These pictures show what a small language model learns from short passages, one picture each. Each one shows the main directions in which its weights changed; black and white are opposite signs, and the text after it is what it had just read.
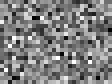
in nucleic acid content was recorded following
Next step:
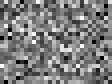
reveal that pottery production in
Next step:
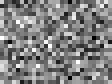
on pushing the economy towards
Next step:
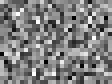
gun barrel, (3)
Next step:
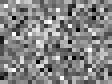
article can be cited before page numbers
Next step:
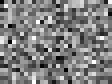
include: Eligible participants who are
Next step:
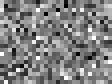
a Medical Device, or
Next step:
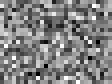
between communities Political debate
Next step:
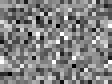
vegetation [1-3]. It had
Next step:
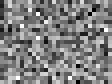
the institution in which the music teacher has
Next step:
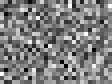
replication; on the other hand,
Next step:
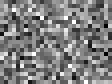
is due to the different patterns of
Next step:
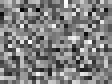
the priority of tasks, and the
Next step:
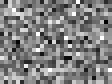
soluble/insoluble complexes with
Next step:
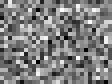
increased the force corresponding to the first
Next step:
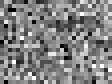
Blue Paper. Technische
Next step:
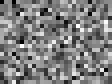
“final point” in the process
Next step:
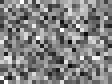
the concept). Fusion is when there
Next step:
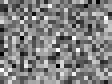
yield) to reach a high optical purity
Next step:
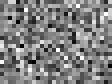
picture of NFC applications as NFC
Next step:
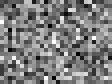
the head of Goliath”,
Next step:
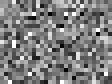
and sea-water, although reference will
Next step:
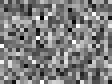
middlebox is studied. The flow path
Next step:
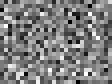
Schneller, Jakob
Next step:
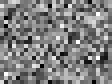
been pressure for museums to
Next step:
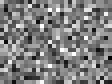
interface. However, they considered ease
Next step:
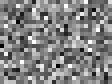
in the image. This embedding is done
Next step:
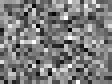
Methodists raise fundamental objections'
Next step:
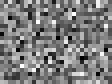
can help firms remain vital and contribute to
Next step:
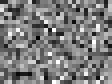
static type checking was tested.
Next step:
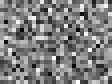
to enhance their overall effectiveness in managing the
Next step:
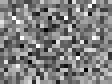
To improve the application of the principles of
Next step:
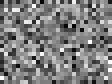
importance of using technology in teaching English
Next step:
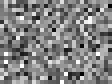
by stressor, which are internal or
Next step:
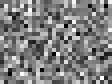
that has been saved for heritage
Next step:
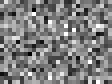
Cy7 or Cy5,
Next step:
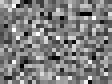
and tumours⁵. Beside
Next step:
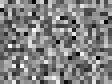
Extension Arm Polysteel
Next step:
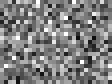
[2]. In the introduced
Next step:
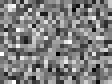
stimulate idea-sharing and
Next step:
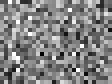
He is particularly interested in embedded systems and
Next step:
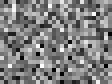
metaphor ‘a warm
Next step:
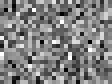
situated on a very elevated plateau
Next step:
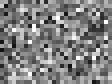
a new obligation: organisations can no
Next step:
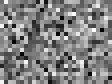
Materials According to IPGRI,
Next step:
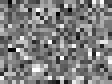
the primary event is in the genetic
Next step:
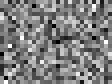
To test the efficiency of the proposed
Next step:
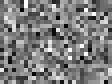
in the proportion of girls not
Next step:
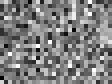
students of district Budgam. The
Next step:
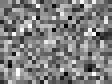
data access. As a result of the
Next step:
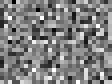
RMS? Figure 10.
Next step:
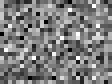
that the students' translation skills have not
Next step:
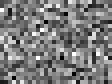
his essay "Mozart and
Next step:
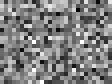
in 2008 and the M.Sc.
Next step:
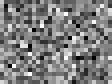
that they have no competing interests.
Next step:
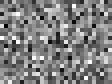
within the 6-hour therapeutic
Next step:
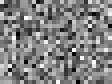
will be reduced therefore the braking
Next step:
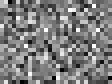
of ZNO and KCC4,
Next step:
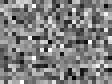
Experimental results demonstrate the model's capacity
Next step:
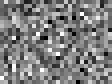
should be suspected when the serum
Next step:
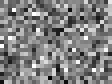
in IOR can be reduced. By
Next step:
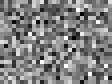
of your work: uptake by
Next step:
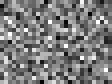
Muammolarni hal
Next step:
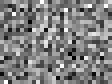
generate chaotic sequences and is
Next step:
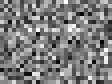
moisture and rain level.
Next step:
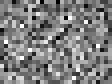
allows NLP to perform more in
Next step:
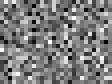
study FAB examination was done at
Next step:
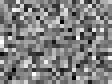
principle of water evaporation to reduce air
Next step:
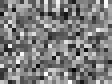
The Covid-19 is a collective
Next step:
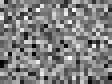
to unlock cognitive potential*.
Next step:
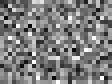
confirms the absence of any other
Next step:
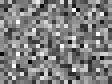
time allow for determining how consistently and
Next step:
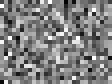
the industrial sector are in limited supply,
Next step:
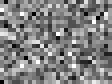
denuclearization of North
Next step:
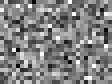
and alienation for the
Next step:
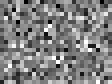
Terpenoids: 0.5 mL
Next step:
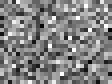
regular pattern. The standard deviation for the
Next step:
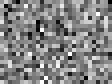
category. In other categories, no findings
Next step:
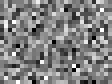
hrs treatment about 96%) and
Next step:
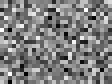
in its structure. - Storage
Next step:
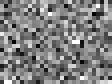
Ioannina, lake of
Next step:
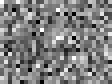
improved students and teacher relationships and lead to
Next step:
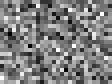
of flood and flash flood.
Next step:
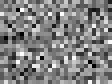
more specifically, the core and the heat
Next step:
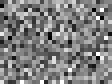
their own energy transitions. Central to
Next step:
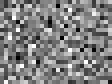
feedback (Fig. 1A). We
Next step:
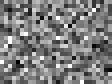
node representing DLC layer is reduced only
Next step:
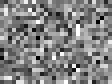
sites in targeted cells and/or
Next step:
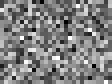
based on the results of the project
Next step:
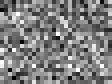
shown in Figure (4), which shows
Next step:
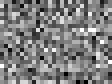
interventions that address education, economic
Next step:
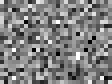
in individuals with any of the criteria
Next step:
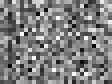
breakthrough in this project was the
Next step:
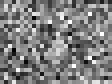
thanks to certain level of
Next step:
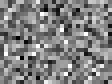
is flexed (legs are
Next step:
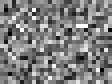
used, but this is not applicable to
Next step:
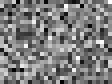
appreciable organic nutrients to the
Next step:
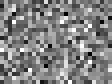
a even harsher competition with
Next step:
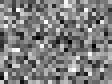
the view of Abazov
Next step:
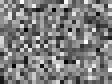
method the beads are injected
